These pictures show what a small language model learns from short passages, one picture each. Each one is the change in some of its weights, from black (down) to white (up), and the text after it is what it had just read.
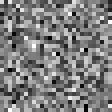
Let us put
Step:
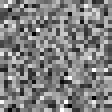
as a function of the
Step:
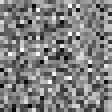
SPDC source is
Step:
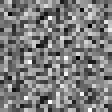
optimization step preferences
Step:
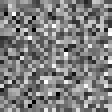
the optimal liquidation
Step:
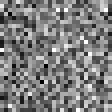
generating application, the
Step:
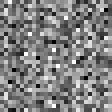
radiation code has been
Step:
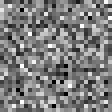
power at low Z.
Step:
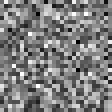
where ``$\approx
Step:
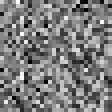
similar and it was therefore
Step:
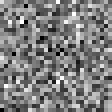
best probe of
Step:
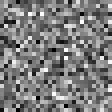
The constant of motion
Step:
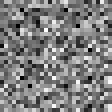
longitudinal momentum
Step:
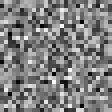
obtained through a maximum
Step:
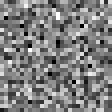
directly. \item
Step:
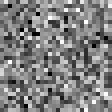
for comparison. We point
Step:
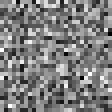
the choice of the statistical
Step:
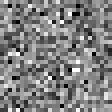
wide range of
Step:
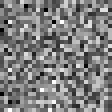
Users also
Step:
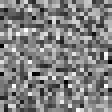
the constraints on the
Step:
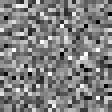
corresponding haze particle
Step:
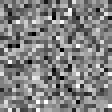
Mn atoms in
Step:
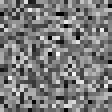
and the opacity
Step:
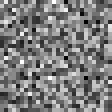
the most influential
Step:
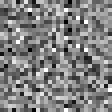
the inverse of the
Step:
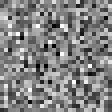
directly imprints gauge
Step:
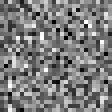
an indicator of
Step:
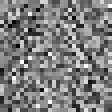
and takes such a
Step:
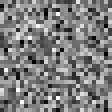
or the absorber are
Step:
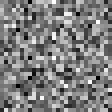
each motion encoding
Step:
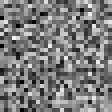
wavelength range around the
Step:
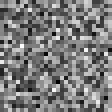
the geometric factors and
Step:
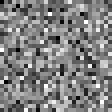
operators using integrability
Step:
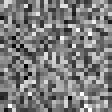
sum rule, the
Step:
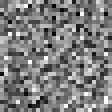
generation outputs.
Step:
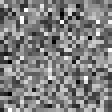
g) were chosen in
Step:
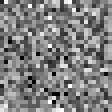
mean power spectrum for each
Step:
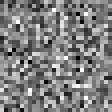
panel: data/model
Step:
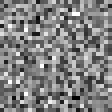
on real social
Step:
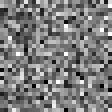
the first and second
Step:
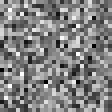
existing ones and
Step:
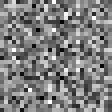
protection from
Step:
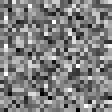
chemical potential
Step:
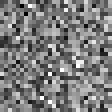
this duality,
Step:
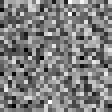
relation is violated
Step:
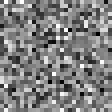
neighboring planes to
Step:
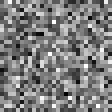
is their released
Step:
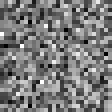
this expectation are
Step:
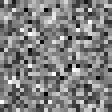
marginal role,
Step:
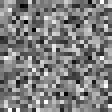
the second best model in
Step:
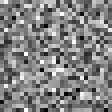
{\bibinfo {volume}
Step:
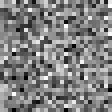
the evolution in time
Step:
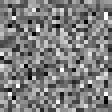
as follows; let
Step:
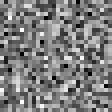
lenses which are
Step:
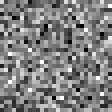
FIR and radio
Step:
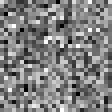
\omega_ \beta
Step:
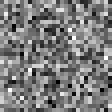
connected neighbors. A
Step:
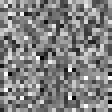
School of
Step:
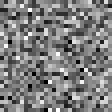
the SNR and thus
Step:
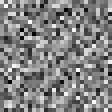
for Google
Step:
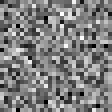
values given there for the
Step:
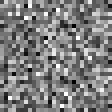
we go here to the
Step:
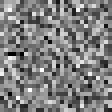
via density functional theory}
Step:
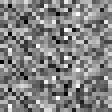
barrier for
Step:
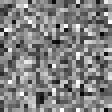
DNA aligners use
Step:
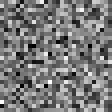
is, all the perturbation
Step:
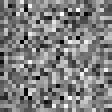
blue dashed lines indicate the
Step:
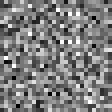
node occurred early
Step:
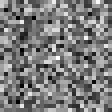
with polarization work from
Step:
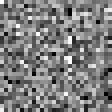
mitigations as
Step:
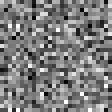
of the gas, so
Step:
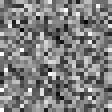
non-zero data for
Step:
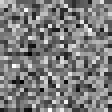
back of the dispersion is
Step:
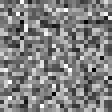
to only two collinear
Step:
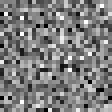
more distributed and
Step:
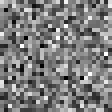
of the models are
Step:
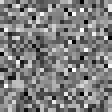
thus leaves the
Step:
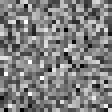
that the sums over
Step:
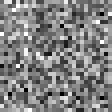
both host galaxies
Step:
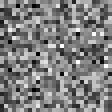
$ b $ quark
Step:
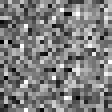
inflation and radiation
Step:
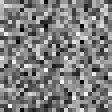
proc. of the
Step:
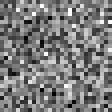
Because of
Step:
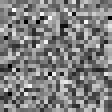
of a base
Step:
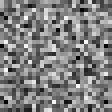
memory effects is that
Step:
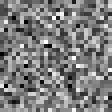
(full line)
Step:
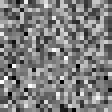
to generate a photon
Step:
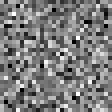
be envisaged
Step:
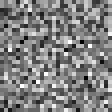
the various physical contributions in
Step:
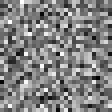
masses binned by
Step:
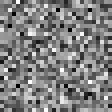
integral; Bound
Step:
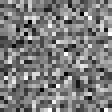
the training dataset is a
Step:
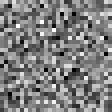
body of paper here
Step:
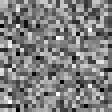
may result from the
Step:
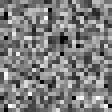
of the interplay between
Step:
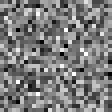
and solvable by
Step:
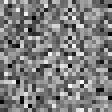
and compared this result to
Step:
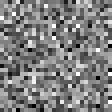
Density Functional
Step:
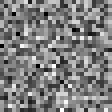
molecules at the
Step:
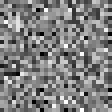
H$, and then
